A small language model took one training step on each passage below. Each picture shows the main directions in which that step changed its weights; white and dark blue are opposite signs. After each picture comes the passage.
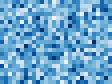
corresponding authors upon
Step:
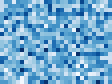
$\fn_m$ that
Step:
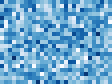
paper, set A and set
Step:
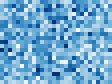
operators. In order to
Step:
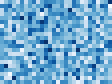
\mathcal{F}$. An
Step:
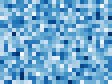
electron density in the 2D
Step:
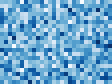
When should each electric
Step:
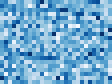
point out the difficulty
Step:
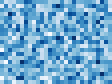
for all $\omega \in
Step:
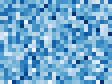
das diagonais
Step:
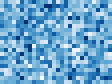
\mathscr{P}$ be
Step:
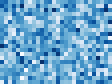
not seen and my
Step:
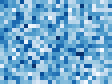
with a bias vector,
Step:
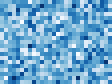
be the largest
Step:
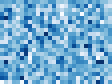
large-scale and complex optimization
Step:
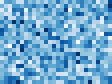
still the central mass
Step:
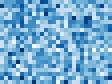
respectively. $\mathbb{P}$
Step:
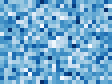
a discrete countable
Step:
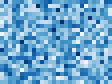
of potentials that it is the
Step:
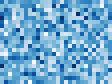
proof, and checked
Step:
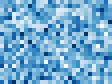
class of the Lee form.
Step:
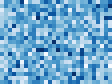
The sequences of integers
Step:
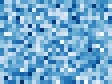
around the high-end
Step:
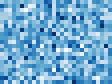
comparison.} \centering
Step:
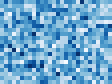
its PD with respect to
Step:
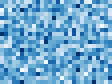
where the ellipsoid
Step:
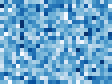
where $\NK$ is the
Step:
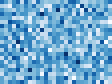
\mapsto H_{\cal
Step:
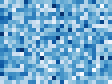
the two permutations, then
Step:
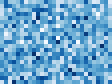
These calculations are based on
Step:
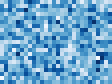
most redshifted
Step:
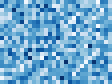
the first day of the
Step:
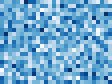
In other words, if
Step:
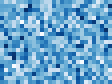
exact energy intercept,
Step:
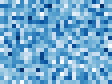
\infty$, the characteristic function
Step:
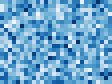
anatase electrons are
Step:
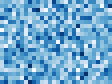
we want to fit,
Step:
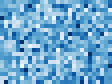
parameter space for fitting the
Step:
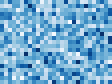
data sample over the past
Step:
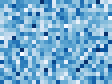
uncertainties of the
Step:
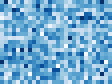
use any geometric properties of
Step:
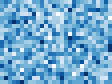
replacing the load
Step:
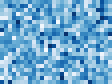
potential-type integrals
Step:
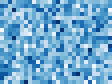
three cartesian
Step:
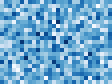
the spectra cease to
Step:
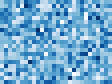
is a coincidence
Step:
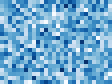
for encouraging me
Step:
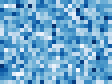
a plausible energy density
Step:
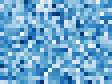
in our effective masses are
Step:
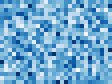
system. It is instructive
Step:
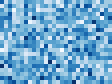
with choices of algebraic
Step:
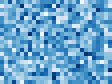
the strain tensor
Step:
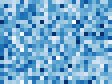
on the fuzzy
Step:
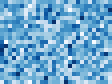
standard transition from operators
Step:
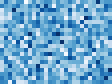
the Lagrange point
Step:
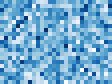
material, which might
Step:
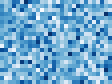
In this note, we provide
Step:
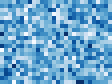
a single surface. We define
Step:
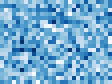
type, this quotient
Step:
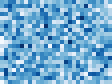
a}_n\} \subset
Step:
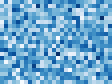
of stellar variability,
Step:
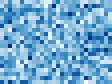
scale of cold dark
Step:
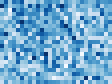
where every cycle of size
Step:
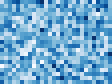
\item The shapes
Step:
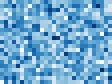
characters, and the
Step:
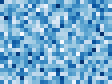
and the defection probability
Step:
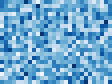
predicted to have unique
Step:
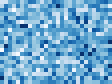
coding for quantum error
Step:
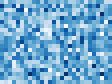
permanents is still
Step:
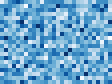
for regularity issues
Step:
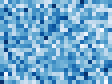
the usual modification
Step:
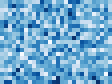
problems is the variety
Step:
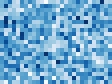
Planck Institute
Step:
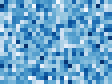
and only if % \[
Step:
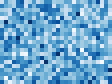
we ignore the error
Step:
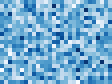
in accordance with the
